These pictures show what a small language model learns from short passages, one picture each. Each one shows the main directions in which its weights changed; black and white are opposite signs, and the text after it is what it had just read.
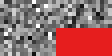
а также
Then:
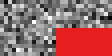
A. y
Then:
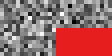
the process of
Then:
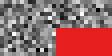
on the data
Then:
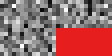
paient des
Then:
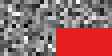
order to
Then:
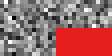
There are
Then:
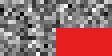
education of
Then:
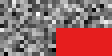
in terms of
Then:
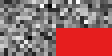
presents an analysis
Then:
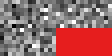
intervene on
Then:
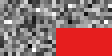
the winter
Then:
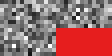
participants to
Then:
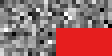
this work,
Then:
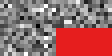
formulate the
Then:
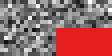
of significance.
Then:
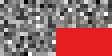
essential for
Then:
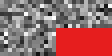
PIM and
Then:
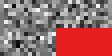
a route for
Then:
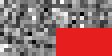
Зоны для
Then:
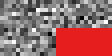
of pollution
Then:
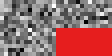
ready for
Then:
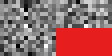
expected as
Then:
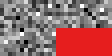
de dichas
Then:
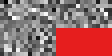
However, as social
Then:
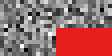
the life
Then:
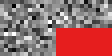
hide data on
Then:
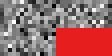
representation of
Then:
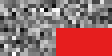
operativo de
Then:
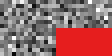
natural and
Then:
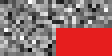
were studied.
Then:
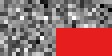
an FD or
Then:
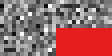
da cidade
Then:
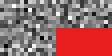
gel plates
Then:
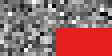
elements that
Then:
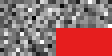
à la population
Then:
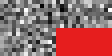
the folds
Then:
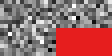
the choice
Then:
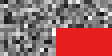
ona na
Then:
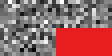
and serve to
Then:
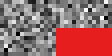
formation in
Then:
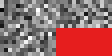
the entire
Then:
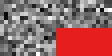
Trend in
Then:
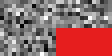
genitalia and
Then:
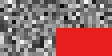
predict all
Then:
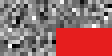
се и
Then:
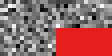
feeding under
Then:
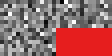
oven. The
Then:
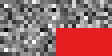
the founder of
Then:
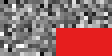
the MB,
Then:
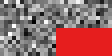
size compared
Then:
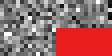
the performance of
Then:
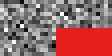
and provide a
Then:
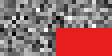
wir es
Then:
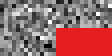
be more correct
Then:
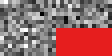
have direct
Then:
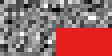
mayo de
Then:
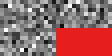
ou da
